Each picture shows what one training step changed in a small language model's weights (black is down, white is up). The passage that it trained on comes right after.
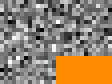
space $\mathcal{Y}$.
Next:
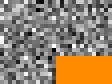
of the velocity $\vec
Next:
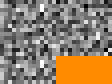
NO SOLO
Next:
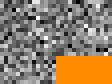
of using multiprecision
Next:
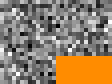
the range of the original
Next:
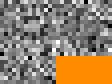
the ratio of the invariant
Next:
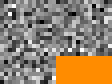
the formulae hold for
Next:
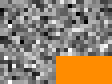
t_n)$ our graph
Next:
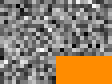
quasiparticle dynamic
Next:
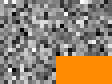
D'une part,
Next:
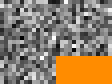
sí, quan
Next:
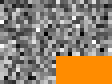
on the MSI method proposed
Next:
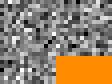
small numbers $r_i
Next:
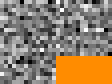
large spread, and hence
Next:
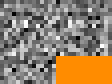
instrumentalize para
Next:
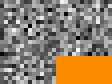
kungacha bir
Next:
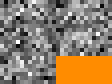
\indent Conversely,
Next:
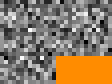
is degenerate between
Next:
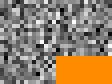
From these behaviors of
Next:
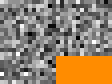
length 2 or more. This
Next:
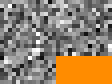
G -> R$ given
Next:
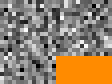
- \gamma_0 t
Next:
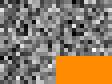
Physics Proceedings}
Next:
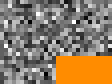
picture} First
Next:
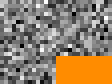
edi. U hamma
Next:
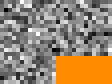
la aplicación, representa
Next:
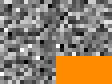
average value coincides with
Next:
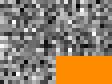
if it is fixed by the
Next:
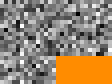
the best-fit to
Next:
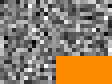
objetivo analisar
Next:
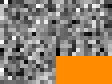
E. *Introduction
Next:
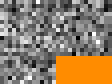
as described by P12:
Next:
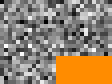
mesmos já
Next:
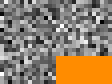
there is only one case for
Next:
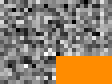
extends classical capability analysis
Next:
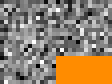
\beta \nu}
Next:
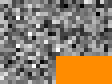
experiments. In the limit
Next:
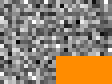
asymptotic values in linear and
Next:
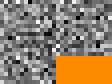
remains almost constant until
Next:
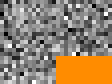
de los individuos
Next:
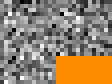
to eliminate
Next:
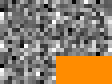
We obtain the following expressions
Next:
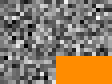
ekonomi yang
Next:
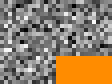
only two candidates
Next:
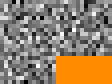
of dimension smaller than
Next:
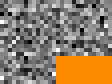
= \partial_\rho
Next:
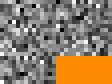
is bounded in turn by
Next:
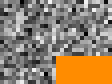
piezas, entre
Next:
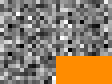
thus augmented by
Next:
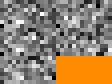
the particle widths gives
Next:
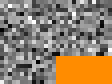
the walker from a
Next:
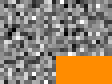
to create new names
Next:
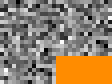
segment at the graft
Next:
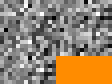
is given by \[
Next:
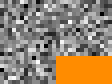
labelling as on
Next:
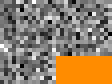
obtained the symmetry algebra of the
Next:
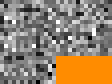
it naturally
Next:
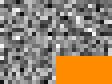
quantum fluctuation with the
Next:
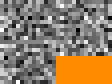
проекцияси, м
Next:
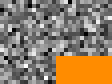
ready to describe the
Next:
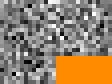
and sketching the
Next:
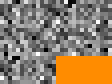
who does not from the
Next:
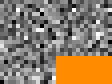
the only CO problem considered
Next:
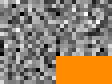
E)$ is strictly
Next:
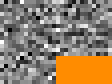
lines, which are all of
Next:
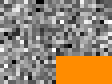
parameters $\beta_c$
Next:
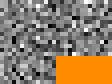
Rev. Lett.
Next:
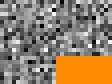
Scattering of
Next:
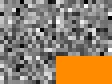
its integral part, while
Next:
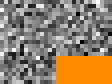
needed for complete weight 8
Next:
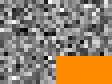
systems and understanding the
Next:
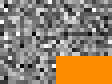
outer mode and
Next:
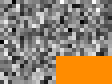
to the shift to
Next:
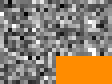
the unit sphere in
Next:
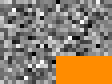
jets lying close
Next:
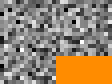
(EER) performance
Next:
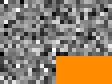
the genus zero case is
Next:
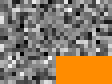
an explicit relationship between
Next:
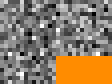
galaxy. This
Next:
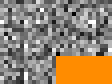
the mean and variance functions
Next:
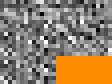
each environment is
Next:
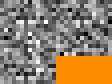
negative singularity at a given
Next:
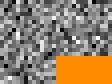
is to generate a
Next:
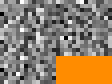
pricing is not only
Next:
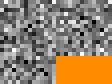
voluntaria del
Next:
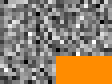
pada dasarnya
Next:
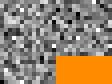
pressure, show log
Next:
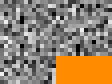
both have the same number of
